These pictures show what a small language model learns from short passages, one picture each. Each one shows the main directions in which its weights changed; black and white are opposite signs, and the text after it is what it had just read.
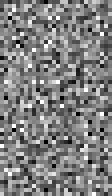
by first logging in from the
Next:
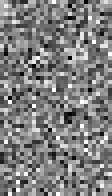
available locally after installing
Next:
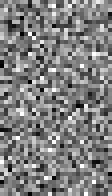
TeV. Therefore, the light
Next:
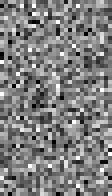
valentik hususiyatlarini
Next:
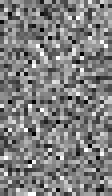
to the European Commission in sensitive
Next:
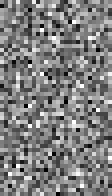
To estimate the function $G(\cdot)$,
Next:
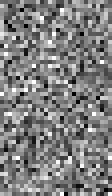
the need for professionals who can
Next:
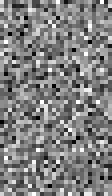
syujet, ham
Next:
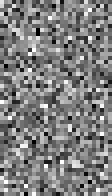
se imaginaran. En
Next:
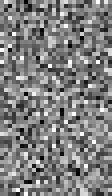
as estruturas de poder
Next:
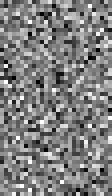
qualitative or comparative studies and
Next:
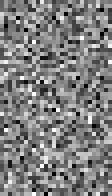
electrons can be extracted from them at
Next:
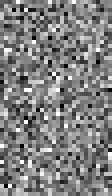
should improve the mass transfer as much as possible
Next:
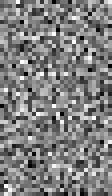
ceramics, Takht-e
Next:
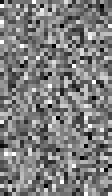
genti: Aristotle in the
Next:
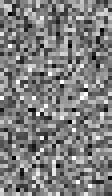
tushish burchaklari va
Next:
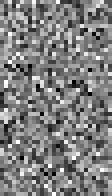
{\bibfnamefont {E.}~\bibnamefont
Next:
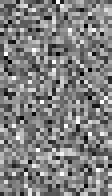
(38%), as typically, up
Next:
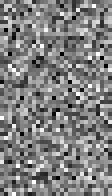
юридичні науки
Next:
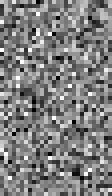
diagnosis. The patient was
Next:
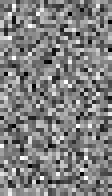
formațiunea brecciei
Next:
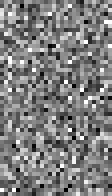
[10] Realizarea
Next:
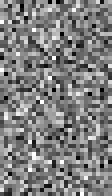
and the Riemann tensor by
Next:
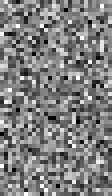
are incriminated in the continuous
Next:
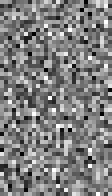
yulduzlarga qarab
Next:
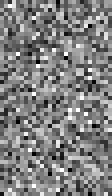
allowed to wear beautiful
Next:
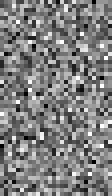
formulation not only cleans the
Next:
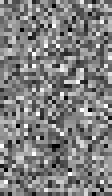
collected from and placed in
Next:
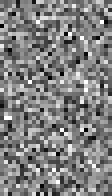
sifatida aytishim
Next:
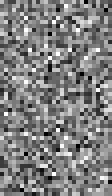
quark currents in the effective
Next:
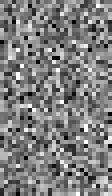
то есть практического
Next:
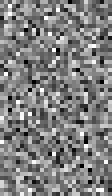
Although it is widely studied
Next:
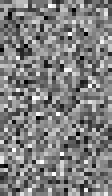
monitoring them is highly
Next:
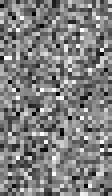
utilization for skills development and its
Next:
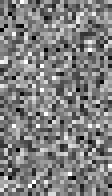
a resource for large-scale structure
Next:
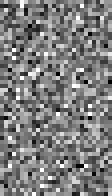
0$ with $T$ being the total
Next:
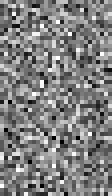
subjects participated, through
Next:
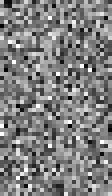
term *anomie* was characteristic and
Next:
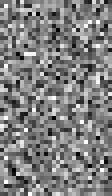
university walls. Team
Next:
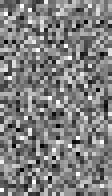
journal = {The Open
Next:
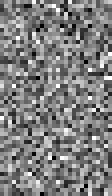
MEASURES TO
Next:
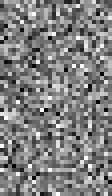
possível identificar sua
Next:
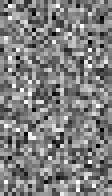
of {\it subcritical}
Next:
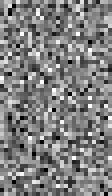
in Southern Europe,
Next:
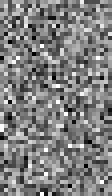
of old stellar populations of all
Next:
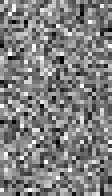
for the American platforms in
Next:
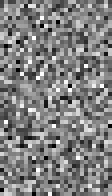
discontinuity. This has been
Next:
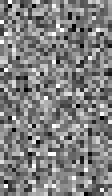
and chronic wounds.
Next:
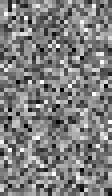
Rustamov, V.
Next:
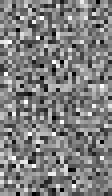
driving, although their risk
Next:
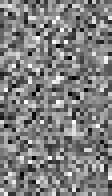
shakllantiradi va
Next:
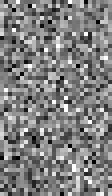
has been successfully analyzed using
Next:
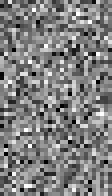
ustivor yo'nalishi
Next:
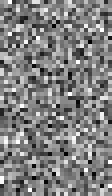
Vajram Bayahunda
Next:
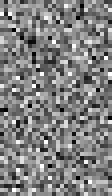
lo alejó de publicar
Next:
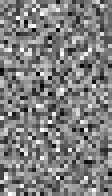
of the same order as far as the
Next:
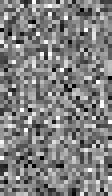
1. Definição da
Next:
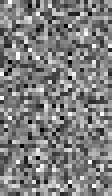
Discussion In this paper, we have
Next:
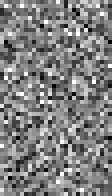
o'yinlar jarayonida
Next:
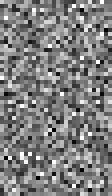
evolve in relative isolation,
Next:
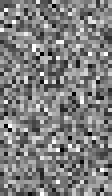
cause of ESRD the
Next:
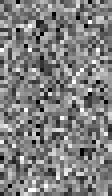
to the scalar four-quark
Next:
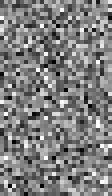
in each of the MoB and the
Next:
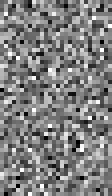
In fact, it extends to other
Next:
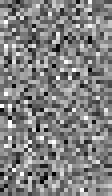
$B=\det Q$ and
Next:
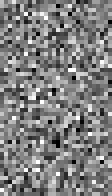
24 hours of the onset previous
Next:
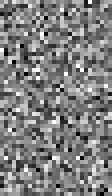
Such foresight would reduce the
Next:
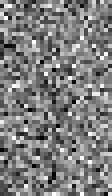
the HVRs, specifically
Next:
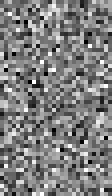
of ADRs. Such approaches
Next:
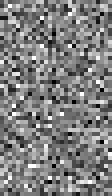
and 24 replicates per scenario do
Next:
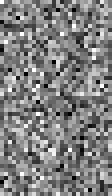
by the package name, as shown
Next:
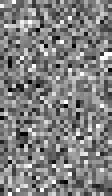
carried out within the framework of such a
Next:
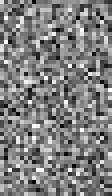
last one was the hardware performance
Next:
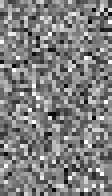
В борьбе с этим
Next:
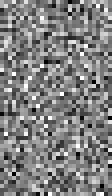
J.; Ceccio, G.;
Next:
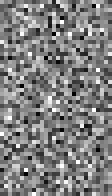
(ppm) Conc. II
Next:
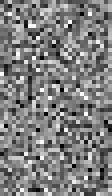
of the MRI study dataset. Size
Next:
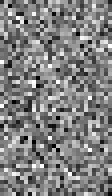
the EEG signals. The
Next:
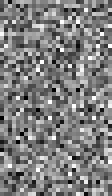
companion with $\Delta K_{\rm
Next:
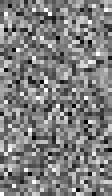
both pulsars. A Gaussian
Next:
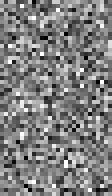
debatter, og kan
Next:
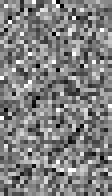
(e) and (f) represent the
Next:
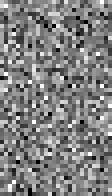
tibial side were treated with
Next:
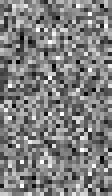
por Flores (2021) tanto
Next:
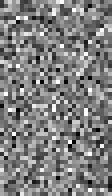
sampling The standard method is based on
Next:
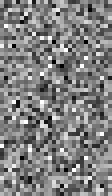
been excluded by direct searches
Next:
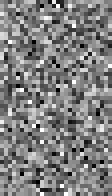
(panel b) show shock
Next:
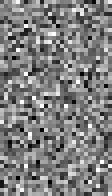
within fault-tolerant
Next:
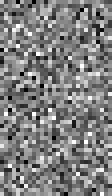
least two proposals for the ground state
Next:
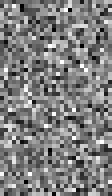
Turizm mahalliy
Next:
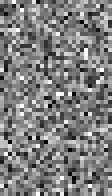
para tal. Esta ação visa
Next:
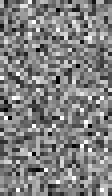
JMatPro software (Fig.
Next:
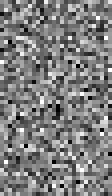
vaqtda ziyrak
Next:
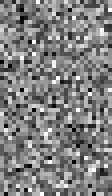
en el campus universitario se
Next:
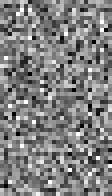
fun'$ (by inversion,
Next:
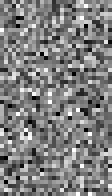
a situation is regarded as
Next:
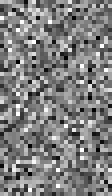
presente? Para determinar si
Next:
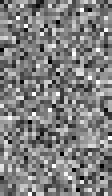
exploratory search like objective,
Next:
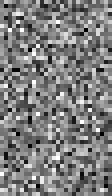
type ({\bf a}); the
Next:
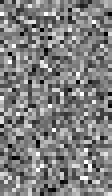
un specialist experimentat. În
